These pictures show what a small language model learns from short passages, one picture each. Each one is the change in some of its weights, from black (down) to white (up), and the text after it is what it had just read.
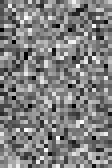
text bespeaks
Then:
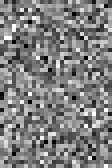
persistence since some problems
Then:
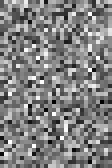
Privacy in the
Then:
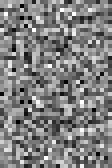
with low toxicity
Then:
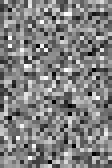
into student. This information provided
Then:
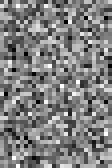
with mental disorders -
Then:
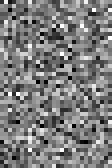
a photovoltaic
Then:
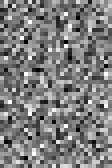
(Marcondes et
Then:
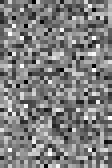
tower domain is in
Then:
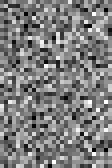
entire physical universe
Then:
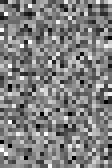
of Computer Engineering
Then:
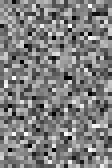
This research is expected to
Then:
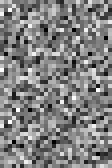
botanical research in
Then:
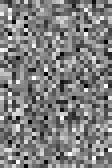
relationship between organizational culture
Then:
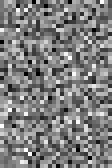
many systems merging both
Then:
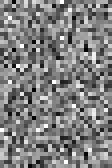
a message is sent
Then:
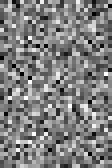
assessment (TMA).
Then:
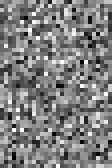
first record of *F.
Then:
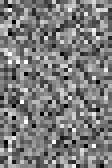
people have about the real cost of
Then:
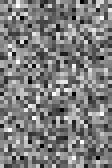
such as the nervous
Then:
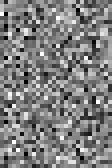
2: Preoperative
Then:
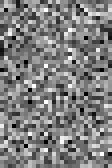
Qualitative surveys and
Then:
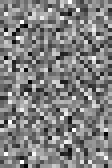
the performance of a solo
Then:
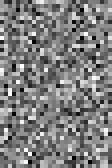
length for the both cases
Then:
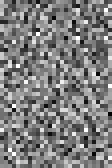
2 – Elastic
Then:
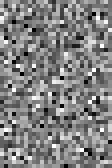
the author examined in the
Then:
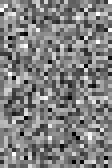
value at risk. We say
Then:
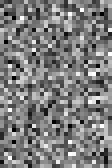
can influence event detection in
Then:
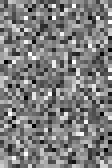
is the KM44 wind
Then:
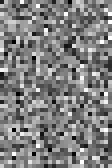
dual Lorentzian
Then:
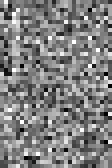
people mobility to and within
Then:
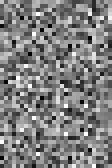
modern differential education,
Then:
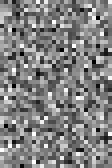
Figure 1 The research variables with
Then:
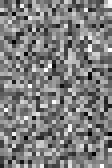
is shown in figure 2
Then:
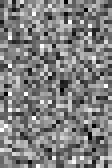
network during curing. The
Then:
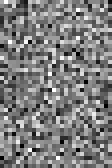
near-field, and
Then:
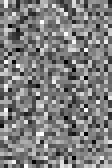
the SBSs are
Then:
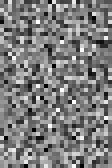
ratio of feed
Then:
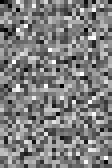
reminder (letter
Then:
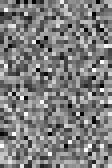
refrigerator to
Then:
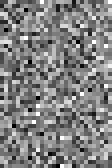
Turkey Using
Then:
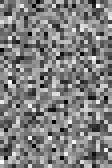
an ensemble describing
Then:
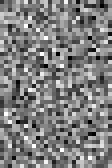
Physics Performance
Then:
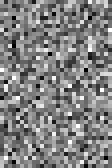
More details on the
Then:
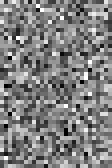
a representative seismic performance
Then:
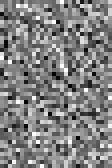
Power, Bicycle
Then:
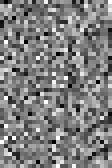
Keywords: Wound
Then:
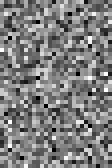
of the injector is 8
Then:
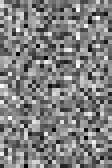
study, which consists of
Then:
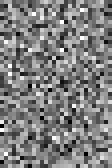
of a lifelong
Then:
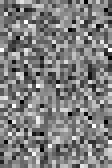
M, A'Hern
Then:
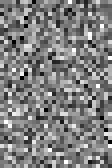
in patients with suspected
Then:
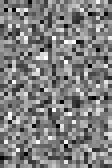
clusters around the
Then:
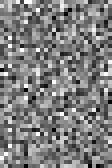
of a person. The tool that
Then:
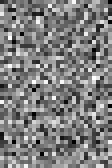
for Agricultural Research
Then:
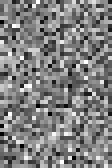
focusing on the roles that
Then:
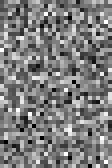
short-term nature
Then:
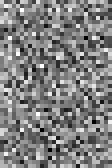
to find new ways to
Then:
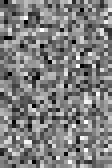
send corrections and
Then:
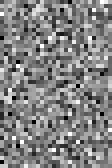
mobile devices:
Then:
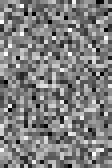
(10%) Shunt patency
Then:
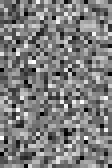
good cost and user accessibility
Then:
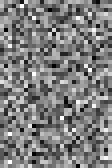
of them agree that the
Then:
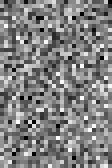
are presented as the mean ± standard
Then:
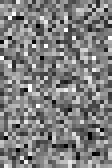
data. All the authors
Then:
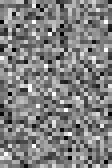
methods. The contrast of the
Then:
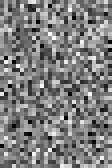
the equation $a + b
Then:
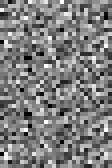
spectrum with a dark
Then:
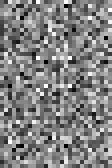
African fish
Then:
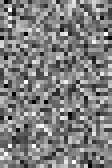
for this purpose. The
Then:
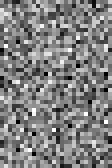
The above reporting indicates that
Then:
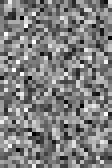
altitude varies from
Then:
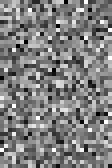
Hagee also play
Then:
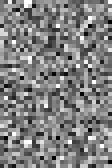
dreams. My
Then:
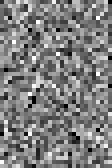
44%. There was high
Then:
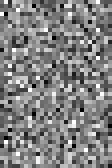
inner ecosystems.
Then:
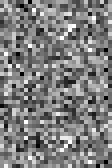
editing electronics
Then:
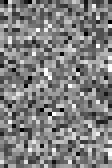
Table 2: Level of
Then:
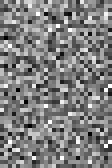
consistent. In addition, the
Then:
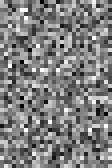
organization they work for is
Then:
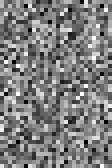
the fifth layer
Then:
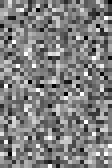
the Social Sciences”
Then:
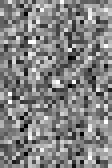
of *Lantana
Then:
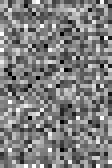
physical and health education programs in
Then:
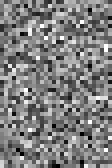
month. This allows us
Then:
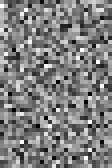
sampling stations were
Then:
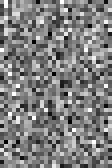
of the pairs, the
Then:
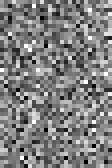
epidemiological studies
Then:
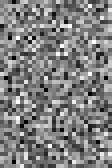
This paper is organized as
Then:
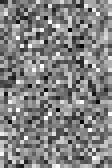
under High Salinity
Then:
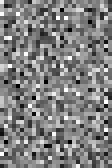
Though this minority group
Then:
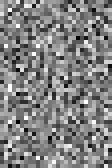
this indicates that the prey
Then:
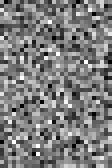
in critically ill patients.
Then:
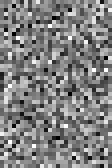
the course of the
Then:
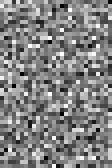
together with a material that
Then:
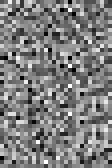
hypertension and
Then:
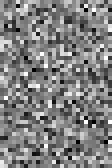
The total number of rare and
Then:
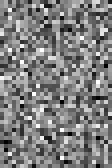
quality practices results in better
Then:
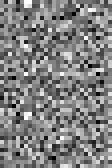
incorrect, should have
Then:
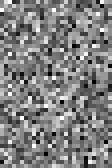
quantitative determination of
